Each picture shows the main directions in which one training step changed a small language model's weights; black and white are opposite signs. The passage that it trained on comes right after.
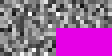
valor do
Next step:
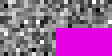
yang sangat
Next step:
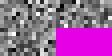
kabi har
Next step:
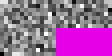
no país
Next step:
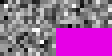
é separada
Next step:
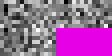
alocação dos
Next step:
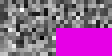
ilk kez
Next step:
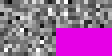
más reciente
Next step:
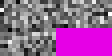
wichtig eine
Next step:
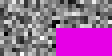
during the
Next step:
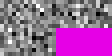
intuito de
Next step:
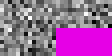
Verengung auf
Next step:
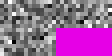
itération de
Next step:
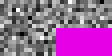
of return
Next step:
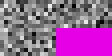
longe e
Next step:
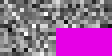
С ростом
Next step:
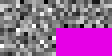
les podrán
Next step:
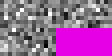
dan merasa
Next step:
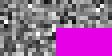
pentru a
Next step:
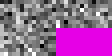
resultado é
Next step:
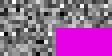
hər bir
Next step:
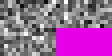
estado de
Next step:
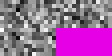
10 yillar
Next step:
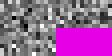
пояса и
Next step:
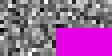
harakatlar va
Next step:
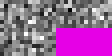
de poids
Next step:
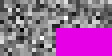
of Ukraine
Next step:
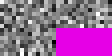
berish ishlari
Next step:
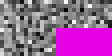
ideas en
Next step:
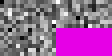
en tres
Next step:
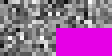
Ações que
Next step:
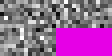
que existe
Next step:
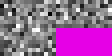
contents, que
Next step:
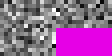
Entre os
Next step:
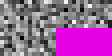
ideas que
